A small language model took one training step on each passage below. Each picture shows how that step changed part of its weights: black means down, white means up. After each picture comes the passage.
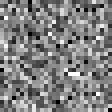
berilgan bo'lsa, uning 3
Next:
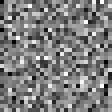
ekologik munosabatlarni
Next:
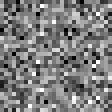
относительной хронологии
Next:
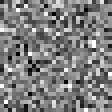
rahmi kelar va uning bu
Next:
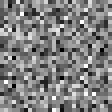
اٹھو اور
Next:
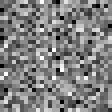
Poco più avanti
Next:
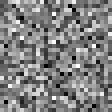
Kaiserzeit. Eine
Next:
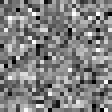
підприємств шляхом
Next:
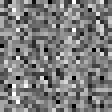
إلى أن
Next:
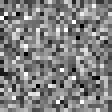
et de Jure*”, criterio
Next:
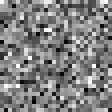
scarabae were interpreted.
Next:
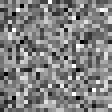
va xususiy sektor tomonidan
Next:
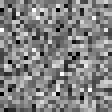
Marcação de Hipertexto)
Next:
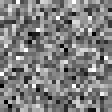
bo'lgan qog'oz milodiy I
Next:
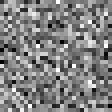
del progetto - IUAV
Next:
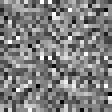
door heuristieken als het
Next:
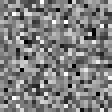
матеріалів, – писав
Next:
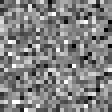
in Morocco: Empirical
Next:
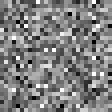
gimnastika sport turiga
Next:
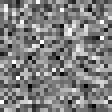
caso de la trilogía sobre las
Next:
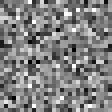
regulation of the mixed
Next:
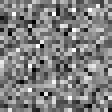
las fuentes que hacen referencia al
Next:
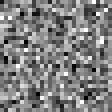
afeta o desenvolvimento cognitivo e os
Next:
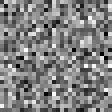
применяться для изготовления
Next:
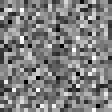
Jaime J. Palacio
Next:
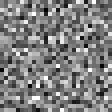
Gatunek Liczba i
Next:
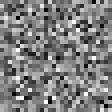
cuestiones vinculadas a la
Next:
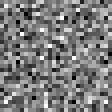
Jumag'ulov Q.A.
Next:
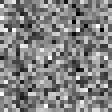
bilan birga qiyin. Bundan
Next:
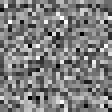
of plants belonging to the
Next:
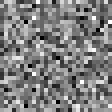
çok süngerimsi kemik
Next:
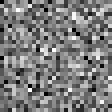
також базою для проведення
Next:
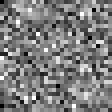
tardía, la tarea del
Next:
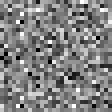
bei Speicherbibliotheken
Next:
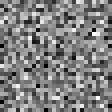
yashil yo'llar o'z
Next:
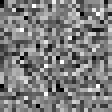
пригороде Размер
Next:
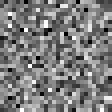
Thus, this workshop
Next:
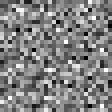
that the multidisciplinary
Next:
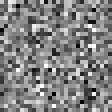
pavimentos (Fig. 30). Os
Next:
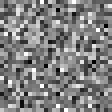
szegény lehess
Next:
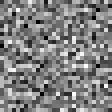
rivojlanishining dialektik asosidir.
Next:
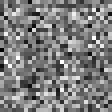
и тематике произведения.
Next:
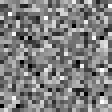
Shunday qilib, sinf
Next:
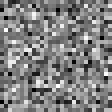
pela via do imaginário.
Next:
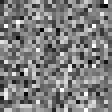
Rhein-Waal Durch
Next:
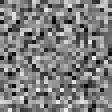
la finalidad de que satisfaga su
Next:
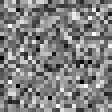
и реализованных проектов
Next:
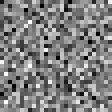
2023). En este contexto, la ciencia
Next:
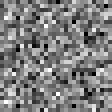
uni tuldiruvchidir.
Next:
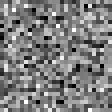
Code des marchés publics et des
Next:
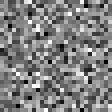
integration of modern technologies into the
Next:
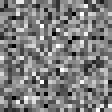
babadan kaçabilme,
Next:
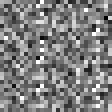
uważają się za
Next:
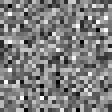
rivojlanmaydi». Aynan manashu
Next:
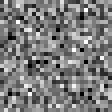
national health care system development
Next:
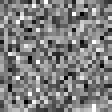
que los roles y actividades políticas se
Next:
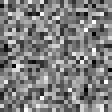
технологию, или учебный план,
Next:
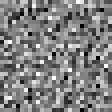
atır. Tek oqıp
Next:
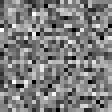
além da existência de documento
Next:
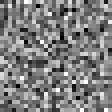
различных персонажей,
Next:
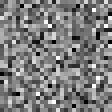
iborat: - O'zbekiston Respublikasi
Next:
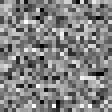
Im Jahr 2017 verursachte
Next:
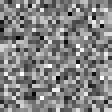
promotion, place),
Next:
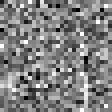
de manera creativa y novedosa,
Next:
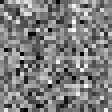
/ Geologiya va mineral
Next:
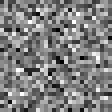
со своей стороны. 18
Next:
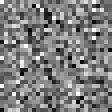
de estas últimas es ligeramente
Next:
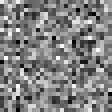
kerak. 6. Kun tartibini
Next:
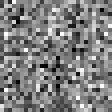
halqlari musiqa san'ati
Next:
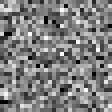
Paula Acioli (2019) se
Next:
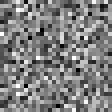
Wilhelm Fink
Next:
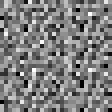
OF ANTIBACTERIAL
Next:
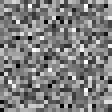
was not funded by any grant.
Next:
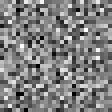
mamlakatning o'rni
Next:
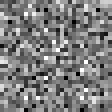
risa en el auditorio, por
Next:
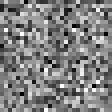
formación ciudadana durante la educación
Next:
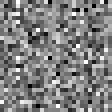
un total de 9 corridas
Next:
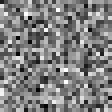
server, modem, skaner,
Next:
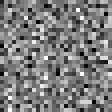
parlamentar que seu sinal de
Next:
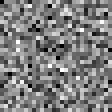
Até o início do século
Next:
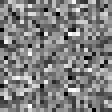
PATRIZIA BASSO
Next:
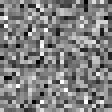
a sociedade. Dada a estreita
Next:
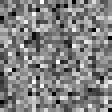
boʻlsak, biz
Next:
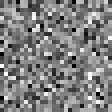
rekan sejawatnya serta
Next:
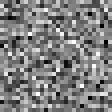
to be a relevant and important
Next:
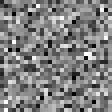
escola – fator que contribuiu
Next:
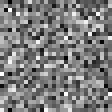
после цветения. Результаты
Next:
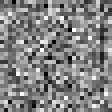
тақдим этилмаган.
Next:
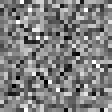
discriminación, situación que
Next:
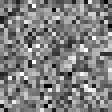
the ends. International Journal of
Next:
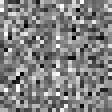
vorgegangen, wenn ihr mit
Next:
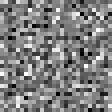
натижаларни аниқлаган
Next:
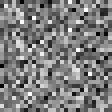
Раннее выявление процессов
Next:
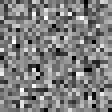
de definição de rotas ainda está
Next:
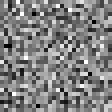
قرار گیرند و
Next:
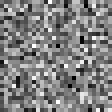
los grupos de discusión, prestado
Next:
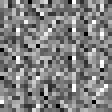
المثبط و نوع
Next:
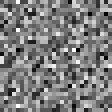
University “Scientific innovations –
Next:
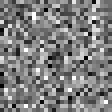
xizmat qiladi. Yarim suyuq
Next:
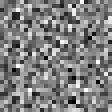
týkajúcich sa
